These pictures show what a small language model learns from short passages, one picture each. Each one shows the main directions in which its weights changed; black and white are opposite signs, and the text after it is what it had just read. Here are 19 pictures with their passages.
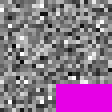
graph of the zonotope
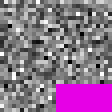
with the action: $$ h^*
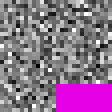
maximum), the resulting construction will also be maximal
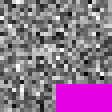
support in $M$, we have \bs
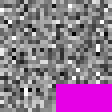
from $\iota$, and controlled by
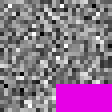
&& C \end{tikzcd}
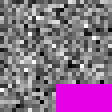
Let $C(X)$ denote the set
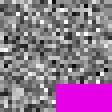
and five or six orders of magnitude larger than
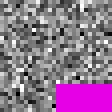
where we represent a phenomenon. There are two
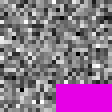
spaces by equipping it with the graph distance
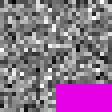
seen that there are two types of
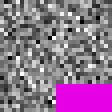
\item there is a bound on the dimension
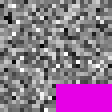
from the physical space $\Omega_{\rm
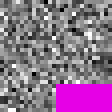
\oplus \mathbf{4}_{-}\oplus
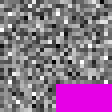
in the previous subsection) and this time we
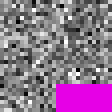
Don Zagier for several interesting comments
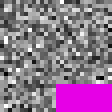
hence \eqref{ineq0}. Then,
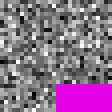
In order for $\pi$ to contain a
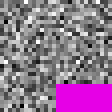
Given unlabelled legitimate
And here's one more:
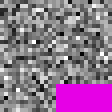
the hydro-poro-elasticity
